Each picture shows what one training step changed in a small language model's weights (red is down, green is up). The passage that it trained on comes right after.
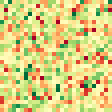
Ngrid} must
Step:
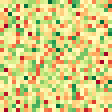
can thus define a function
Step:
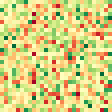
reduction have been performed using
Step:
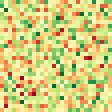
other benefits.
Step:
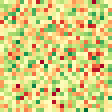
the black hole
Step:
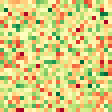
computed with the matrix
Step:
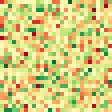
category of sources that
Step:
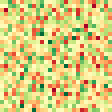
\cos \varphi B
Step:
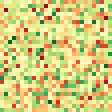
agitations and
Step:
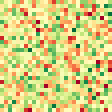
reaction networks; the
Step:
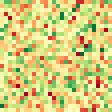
the spins.
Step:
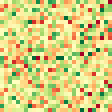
baby or a
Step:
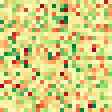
recognition of
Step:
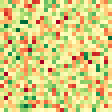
to \beq
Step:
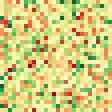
and initial conditions of this
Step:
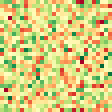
is one which can employ
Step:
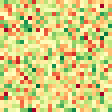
not openly available there
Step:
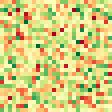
targeted patient groups
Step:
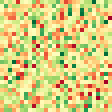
numbers from the set
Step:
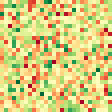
per the method detailed by
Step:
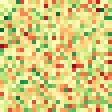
the Philippines
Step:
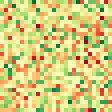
in computational processing
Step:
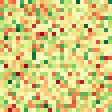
of the pion form
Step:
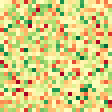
has received funding
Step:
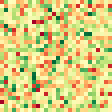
since we are using an
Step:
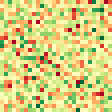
complains about
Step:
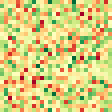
of the moment matrices
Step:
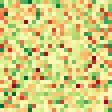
Food can be
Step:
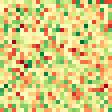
support the design and design
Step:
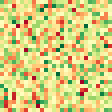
lines are found to vary
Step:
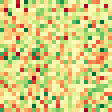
through a step by step
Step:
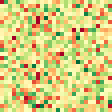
Qais Ali
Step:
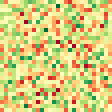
submitted in
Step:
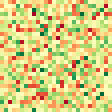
$\Lz$ with
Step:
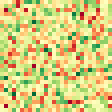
of variable frequency response,
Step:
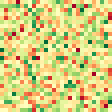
drawn from a
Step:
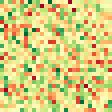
fields corresponding to a single
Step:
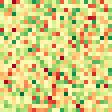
microscopic wave
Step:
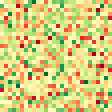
Combining the result
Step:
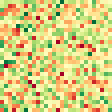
notably inferior
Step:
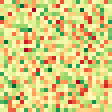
partition sums can
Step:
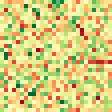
particularly beneficial for
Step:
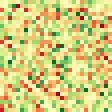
Looking at
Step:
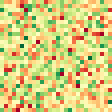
map the input image
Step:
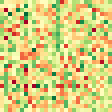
viewed as a
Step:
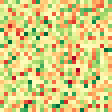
of these results: The
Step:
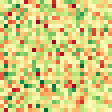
we need to define the
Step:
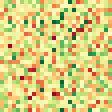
side. Conclusion:
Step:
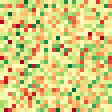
units each of which may
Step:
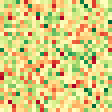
physical education specialisation
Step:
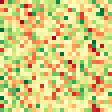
this phenomenon in terms
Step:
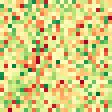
and the elastic
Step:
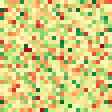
a system to be able
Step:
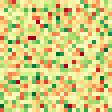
is captured by
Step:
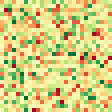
The incorporation of
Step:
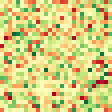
operation and MI
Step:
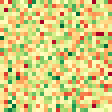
results of the fit are
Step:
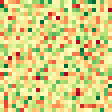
B supergiant
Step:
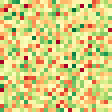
Data Sheet",
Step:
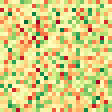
halides are
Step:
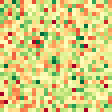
which is not physically
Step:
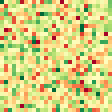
two direct \CP~
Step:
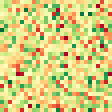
weak properties in the direction
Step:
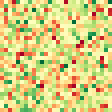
that end, we consider
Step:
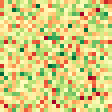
technological progression,
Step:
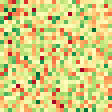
which the blood and
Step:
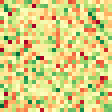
that led to the
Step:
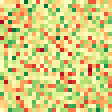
the measurements presented in this
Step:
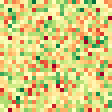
in the energy spectrum of
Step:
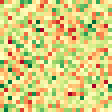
that the order in which
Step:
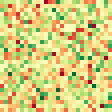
prior knowledge. Such
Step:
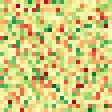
and transform the field.
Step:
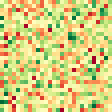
wear behavior of
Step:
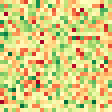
use MAR as an
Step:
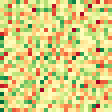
regarding previous experience on
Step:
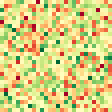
smaller $m$,
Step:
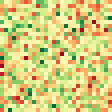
significant impact on the
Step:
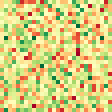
we talk about
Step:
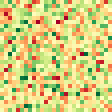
state \beq
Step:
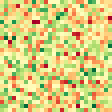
mass dependence of Λ
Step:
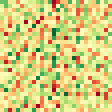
\theta - \alpha
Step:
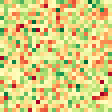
code with a global
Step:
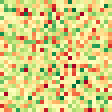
OF THE
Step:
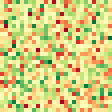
so far. In this
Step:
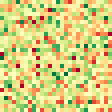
control synchronization
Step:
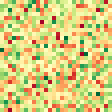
of the mobile
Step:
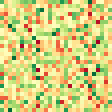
and analytical model for
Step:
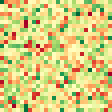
model yield superior
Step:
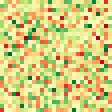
teams in the form
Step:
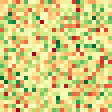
becomes very bright and
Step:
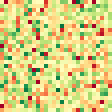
be difficult to simply
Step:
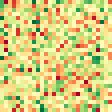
For an object like an
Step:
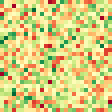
QPSK or
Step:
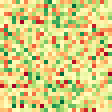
provide a theoretical coupling model
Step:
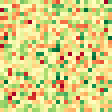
Our goal is to
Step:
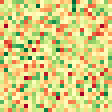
One can equivalently define
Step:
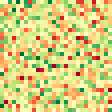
guess in order to
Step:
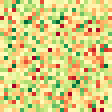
between zero and one:
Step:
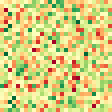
By definition of the prediction
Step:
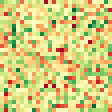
the methods section. In
